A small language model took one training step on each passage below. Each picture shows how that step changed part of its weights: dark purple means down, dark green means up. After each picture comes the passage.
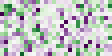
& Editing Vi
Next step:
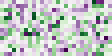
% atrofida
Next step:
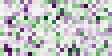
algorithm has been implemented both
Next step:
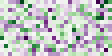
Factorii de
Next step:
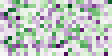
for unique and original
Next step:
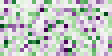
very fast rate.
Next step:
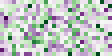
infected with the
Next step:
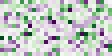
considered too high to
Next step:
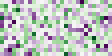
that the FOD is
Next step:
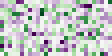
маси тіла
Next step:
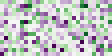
van het tweede
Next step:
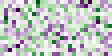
enseñanza, ya que
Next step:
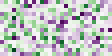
Similar measures to correct the
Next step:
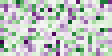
Dividends are a
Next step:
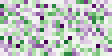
traditional medicines for the
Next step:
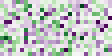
uchun o'zbeklarga
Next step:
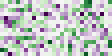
processing of agricultural crops.
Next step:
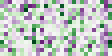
of r , since an
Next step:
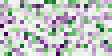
capture the singularity
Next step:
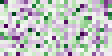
of violence refers to
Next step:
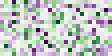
and in their very own
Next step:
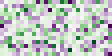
disabling for
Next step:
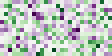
Mission“ der
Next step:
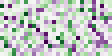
instead of their given
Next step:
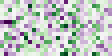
during the descending
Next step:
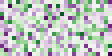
technological advances make
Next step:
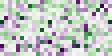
To execute it
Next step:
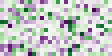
conducted. The resulting
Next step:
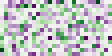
the residence time,
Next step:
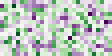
for the effective and
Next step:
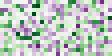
bubbles are
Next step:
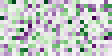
gravitational field
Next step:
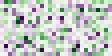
apresentam-se em
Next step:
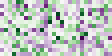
the individual 'I'
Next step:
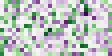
be of a larger scale
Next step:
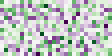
está presente en la
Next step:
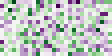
the scalp,
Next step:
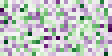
faces significant challenges when
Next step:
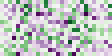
be available through the
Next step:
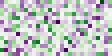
número de jurados no
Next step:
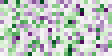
the mass of the
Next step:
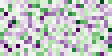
disponível no estudo histórico
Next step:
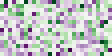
требует от
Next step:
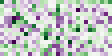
also data collected through
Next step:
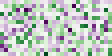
atmosphere in
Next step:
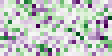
yilda Buyuk
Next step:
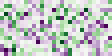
und zu der bis
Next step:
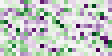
at the center.
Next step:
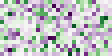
served both as experience
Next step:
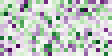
стає все – від
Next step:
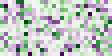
бактерій на
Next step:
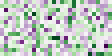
of the WRF
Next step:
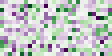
effectiveness of Video
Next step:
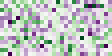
provided by the interface.
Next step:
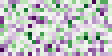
home and their social life
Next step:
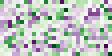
were applied for 10
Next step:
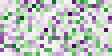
In this study we have
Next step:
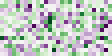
e estabilidade de
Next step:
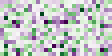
за випуск
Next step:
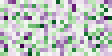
rapporti di
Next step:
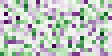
збору та
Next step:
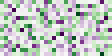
doesn't know
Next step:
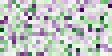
oceans has the
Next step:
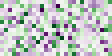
exchange, and the
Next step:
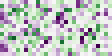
DE FUNDÃO
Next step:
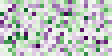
d'une certaines
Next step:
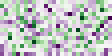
which provided data with significant
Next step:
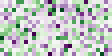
las actividades, el estudio
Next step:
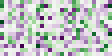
of recurrence of
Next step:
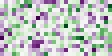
(R Development Core
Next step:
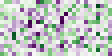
Motivation and
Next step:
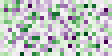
progress of labour and
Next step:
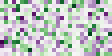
the post-war economic
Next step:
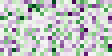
in this study was
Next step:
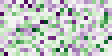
a diretriz que
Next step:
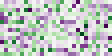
bu zaminda
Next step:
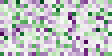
the equation,
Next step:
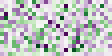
corporativas e nos resultados
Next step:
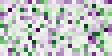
of drug addiction
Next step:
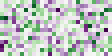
la ejecución de
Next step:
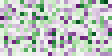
of corner points
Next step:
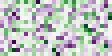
of experience of working in
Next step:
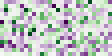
measurements that capture
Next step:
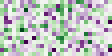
, and CH_2
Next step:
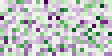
época romana hasta
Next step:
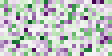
on multiple social media
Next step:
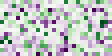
mobile ownership has increased
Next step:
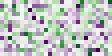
6), and which presents
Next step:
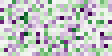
marginalized female
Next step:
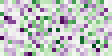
potential analysis showed that
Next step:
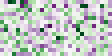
the control volume Ω
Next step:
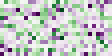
occupies each state
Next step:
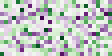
en raison de la
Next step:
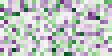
in India but the
